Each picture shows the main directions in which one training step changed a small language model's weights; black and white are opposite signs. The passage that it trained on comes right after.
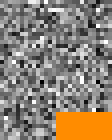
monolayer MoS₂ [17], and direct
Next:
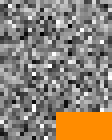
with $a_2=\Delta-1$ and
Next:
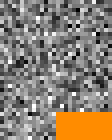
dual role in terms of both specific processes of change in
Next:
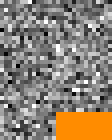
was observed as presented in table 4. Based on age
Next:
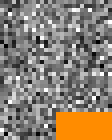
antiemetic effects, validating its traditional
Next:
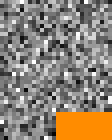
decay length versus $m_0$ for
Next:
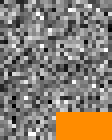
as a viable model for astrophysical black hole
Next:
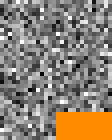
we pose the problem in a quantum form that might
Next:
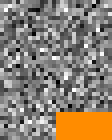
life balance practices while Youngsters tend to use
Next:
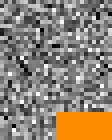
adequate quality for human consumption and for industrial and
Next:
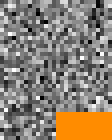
these data, \citet{sahu01}
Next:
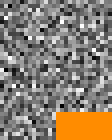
propose a hybrid architecture that works both in the
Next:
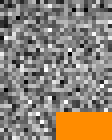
with an ill structured problem and become unable to get
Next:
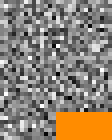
the momentum flow along the string which are proportional to the
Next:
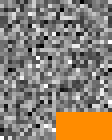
then a voltage from 0 V to 150 V was
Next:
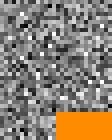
growth of regionalism took for granted the
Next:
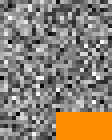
and overall academic performance in high school students revealed that there
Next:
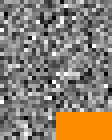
algorithm structures the aggregation differently, and will not
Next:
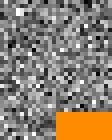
genus lacking scales on the dorsum,
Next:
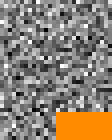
the skin with tape on the lateral side of
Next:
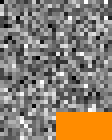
of the world's population have a disability and that
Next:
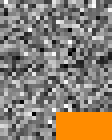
The bulge color is $V - I \simeq
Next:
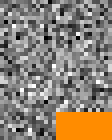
(Ta) south-west) -
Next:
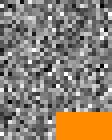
lines and red submerging. The red
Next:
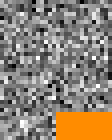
a need for further up-to-date studies to
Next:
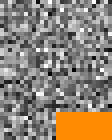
can still be a problem due to the long gate
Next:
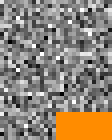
of the original article. In our reproduction article,
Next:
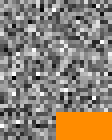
RULA Outcome scores with Action levels
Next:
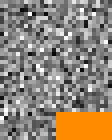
proper diet management. Sometimes, the
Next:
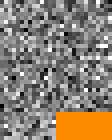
To disperse combustible vapours and
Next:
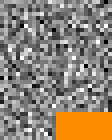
counteract, or even invert the conventional asymmetry
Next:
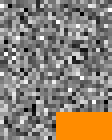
The black dot refers to the observationally based estimate from
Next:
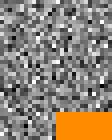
could mainly be attributed to the high in-plane
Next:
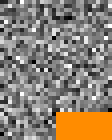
development mechanism, fewer studies apply constraint-based
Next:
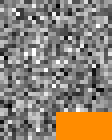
them in developing my special project. March 1,
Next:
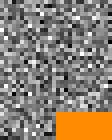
simply calculate the time derivative. Applying the rotation operator
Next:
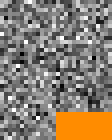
The Zimbabwe Peace Project
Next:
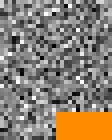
participants of the Nordita Scientific Program on
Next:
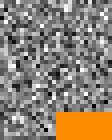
appeared with pre-existed trivial hole
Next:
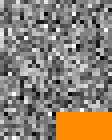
received powers. When rejected, the replacement
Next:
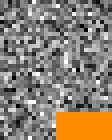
public transport** were chosen because they tend to provide more
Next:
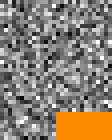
elegant no-hair theorems
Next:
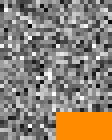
change of the fracture mode from transgranular
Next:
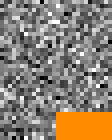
in higher dimensions they are multifractal and exhibit
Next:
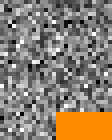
for 37 days. Following incubation, the
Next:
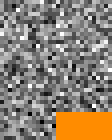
to be weak, are in fact strong enough to significantly
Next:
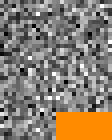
and (40), but this is not needed at the
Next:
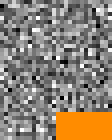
First, these studies do not consider alterations in
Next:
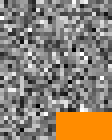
derivative was synthesized via a one-pot
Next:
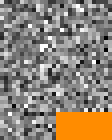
snippets of sheet music and
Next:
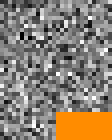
Here, the partial-$\mathbf{q}$ density
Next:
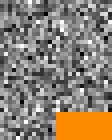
Figure 2. Real fabricated
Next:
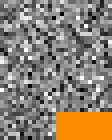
the calculation using those FFs and the one using
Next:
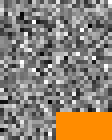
in detecting diseases by implementing health protocols. It
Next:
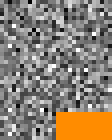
Text embeddings were generated mainly by looking
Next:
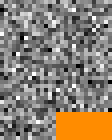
Proof. In theorem 2.1, let
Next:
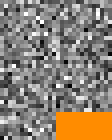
parameters such as C_{max}, t_{max},
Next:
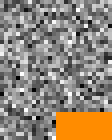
to be $dE^{el}/dx\sim
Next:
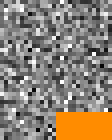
In the second step, the acoustic
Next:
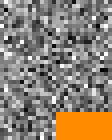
education and its liberating power was needed much more
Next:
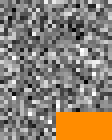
/ P(p)$ lead, we argue,
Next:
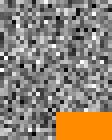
employees to adapt to the new situation, acting as
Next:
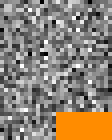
carry out activities within their powers in the protection of
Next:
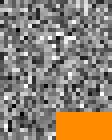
... Legislative/Regulatory
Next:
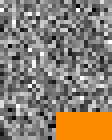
US ones is the Nordic cluster centered on
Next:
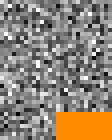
with psoriasis n=10(20%)
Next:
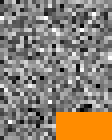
the researchers in Sec 1. Table 5. Comparison
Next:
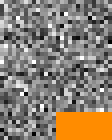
of the material to plastic deformation. Careful
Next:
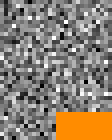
LHCb at forward rapidity [34].
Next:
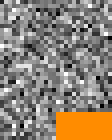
and their system of beliefs, faith,
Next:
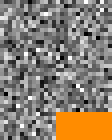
computationally inexpensive and it incorporates some
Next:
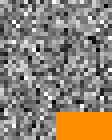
can affect the adoption of green marketing practices to satisfy
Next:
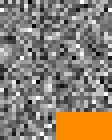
Pakistan by Psomadakis
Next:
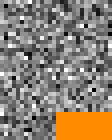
According to our IRB office, this determination was based
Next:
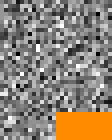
exchange splitting that occurs at higher temperature as observed in
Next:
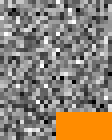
and research centers play a fundamental role in understanding
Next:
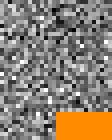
(KLT) is a frequency based algorithm similar
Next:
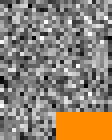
are usually located in the stomach (60%
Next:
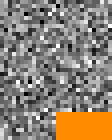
No. of postpartum women % No
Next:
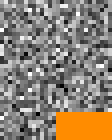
the estimated weights as if they were the true known
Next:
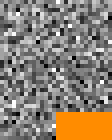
more energy is consumed (Figure 1). Figure
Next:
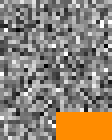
strength may be insignificant for curing at more than
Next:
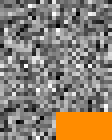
to measure the ABS method's ANR. The
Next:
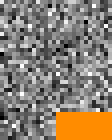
of pure H, let the number density of hydrogen be
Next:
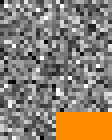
the Structure of Metalloproteins
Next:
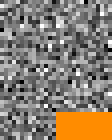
days, this compound can reduce the blood glucose
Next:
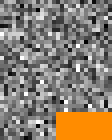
of pirated film products, represents the
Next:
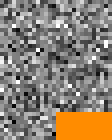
to a resistance value that is commonly available. The
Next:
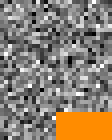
treatment group. \end{itemize} Regarding the
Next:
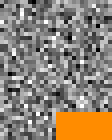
according to the ESC and NICE
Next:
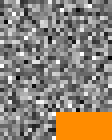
scénarios réels.
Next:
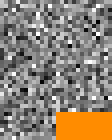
= \textwidth]{} \caption{CFL =
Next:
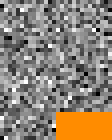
is said to be convergent if and only if
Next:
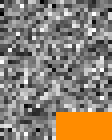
data collection across several domains on Android
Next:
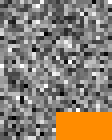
Le \\ Institut national de la recherche
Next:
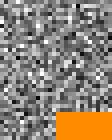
1}) and $\sim$50 minutes after
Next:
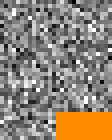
Keywords: China, flanged
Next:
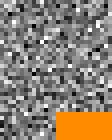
\cite{ggm} and recurrence relations
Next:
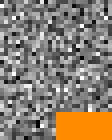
replications. ^cAv of 36
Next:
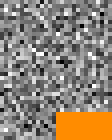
intellectual property systems, which focus on individual
